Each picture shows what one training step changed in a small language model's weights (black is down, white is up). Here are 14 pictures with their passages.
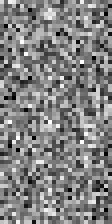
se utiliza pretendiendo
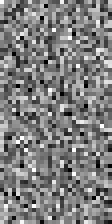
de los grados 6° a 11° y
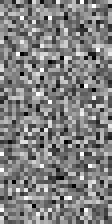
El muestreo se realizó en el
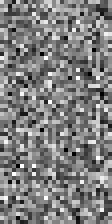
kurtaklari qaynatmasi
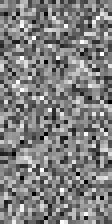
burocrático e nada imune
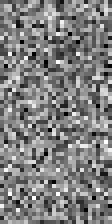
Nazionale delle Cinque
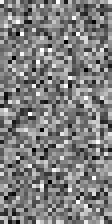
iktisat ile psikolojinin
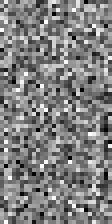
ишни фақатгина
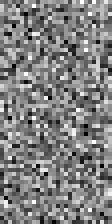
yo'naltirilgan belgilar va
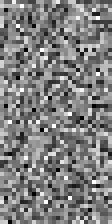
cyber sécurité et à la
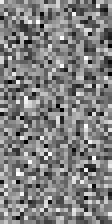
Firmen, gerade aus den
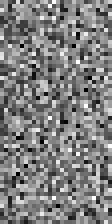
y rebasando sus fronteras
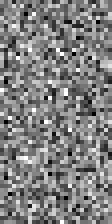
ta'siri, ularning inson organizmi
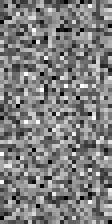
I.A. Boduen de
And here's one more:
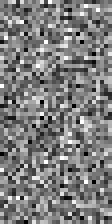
de todo tipo. 1 4%
